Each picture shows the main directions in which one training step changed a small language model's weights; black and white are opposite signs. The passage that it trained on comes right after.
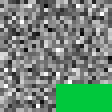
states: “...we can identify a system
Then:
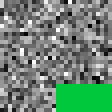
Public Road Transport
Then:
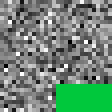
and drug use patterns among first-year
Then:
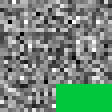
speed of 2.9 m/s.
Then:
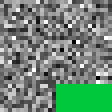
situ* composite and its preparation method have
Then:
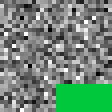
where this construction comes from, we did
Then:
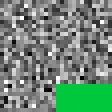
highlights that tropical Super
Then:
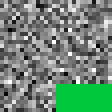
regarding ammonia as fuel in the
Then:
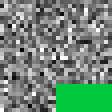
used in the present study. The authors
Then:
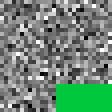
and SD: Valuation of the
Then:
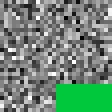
in their websites and in other
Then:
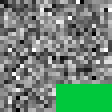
superstructure facilities and infrastructure, the
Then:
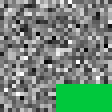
sits at the convergence of three
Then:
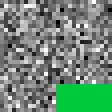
governments of countries in Africa
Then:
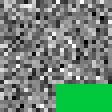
for autonomy while dealing with both
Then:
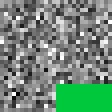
International Journal of Trend in
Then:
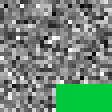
AND TESTING OF TACIT
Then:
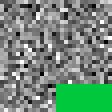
of Health and Human Services,
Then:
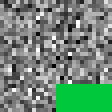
from a selected private educational institution in the
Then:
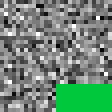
maintained. The maximum tolerance levels
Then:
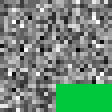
relative standard deviation, while the accuracy values
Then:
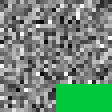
many conferences, congresses and
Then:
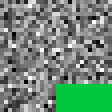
the family head, kindred head,
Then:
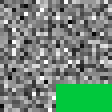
you to attend the project's public events
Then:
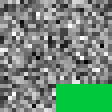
Development of SHRP
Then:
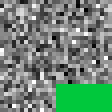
store, protected by the
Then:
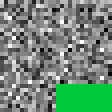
supporting reads). Although there is
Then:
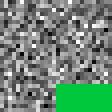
ambiguity can constrain
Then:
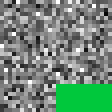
AST. These abnormal values
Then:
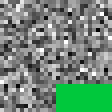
Finally, it follows the architectural choices
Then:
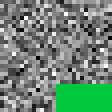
are used Flow pressure Control No No
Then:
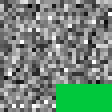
offices, in relation to their
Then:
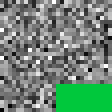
an insight on the situation on ground for
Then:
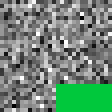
the willingness to pay for the modern
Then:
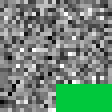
use the diffusion function to regularize
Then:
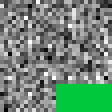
are found in inspections where the
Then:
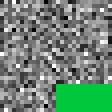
BACTEC MGIT 960
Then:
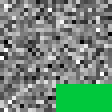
above. The experimental data suggest that evolution
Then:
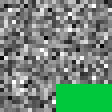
only few numbers of studies that were conducted
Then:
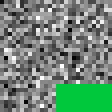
overly stringent FDRs
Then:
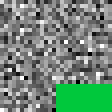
to mankind due to the
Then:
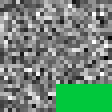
Resolution: 1.9Å
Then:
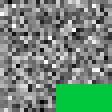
[4]. Additionally, the MOOC
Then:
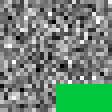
aerial systems are gradually being
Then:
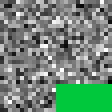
Notably, the study outlined
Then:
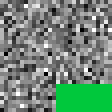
which is poorly degradable in all
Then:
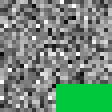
common liver cancer caused by
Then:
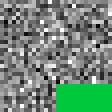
every pregnancy. References
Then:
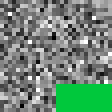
depth it can be found that in
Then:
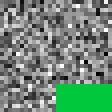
complies with the current animal
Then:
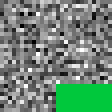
of Fram Strait using objective
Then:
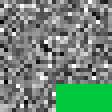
messages from the Twitter
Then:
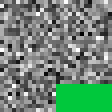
the evaluation of Zoom, as participants
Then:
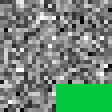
Forced allergic rhinitis
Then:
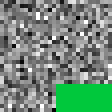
for 23: Return a list
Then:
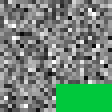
is 7 mmHg. The mean value
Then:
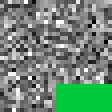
future (Langenfeld,
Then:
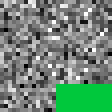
abject poverty has created
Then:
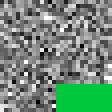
cancer that it will ruin her
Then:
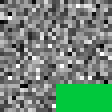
that mildsteel corrosion
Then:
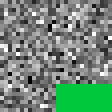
used, and confirmatory factor analysis was
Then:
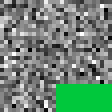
References 1. P. SINGH
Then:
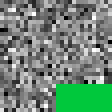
contain no nutritional values compared to
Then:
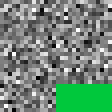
analysis, all interviews will be performed according
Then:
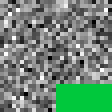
scarcity tends to lead modern
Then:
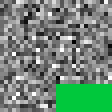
ranking Determining the order
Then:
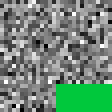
the organization, leadership, and
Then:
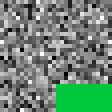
in the current study. On the other
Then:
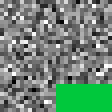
words 'and, but, because,
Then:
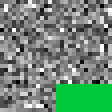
groups. All patients achieved good recovery
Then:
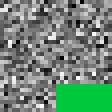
analysis, investigation, methodology, writing
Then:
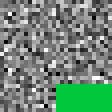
by the fabric orientation,
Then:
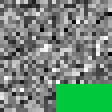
the risk of sacrificing his
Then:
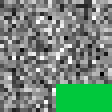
in the Ladakh area of
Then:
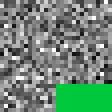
is considered as one of the most important open
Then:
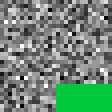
after 5 hrs and more than
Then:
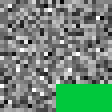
largely unchanged. This pattern
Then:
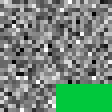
function acts as a forgetful function
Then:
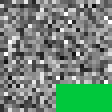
state as the integral medium, and the
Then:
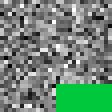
port; a pressure ramp in
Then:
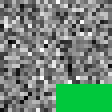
dynamics, self-perception, or
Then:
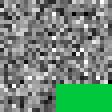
found that adding an object detection method at
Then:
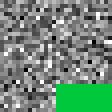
present is considered to be the use of
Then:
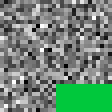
which is described in Kreuzig
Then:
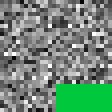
ligation and puncture model
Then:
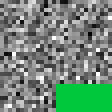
this paper is to present a new methodology applied
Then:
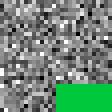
and tools are available today, taking
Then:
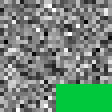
Correlations between caregiver
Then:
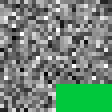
deaths from circulatory and
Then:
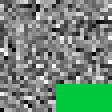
of subjectivization within the system;
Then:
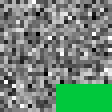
the descriptive statistics for the variables
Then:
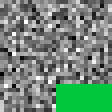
ppm levels to improve loaf volume,
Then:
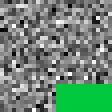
(30 MGts dan
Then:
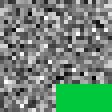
prazosin (Sigma;
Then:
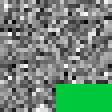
following activities were formed through selection and
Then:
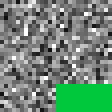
the transport system is increasingly regarded as
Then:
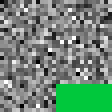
these osteotomies are
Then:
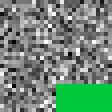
recommend to a friend or relative. In
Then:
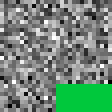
sufficient to stay apace the
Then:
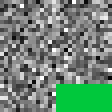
The results show how flipped
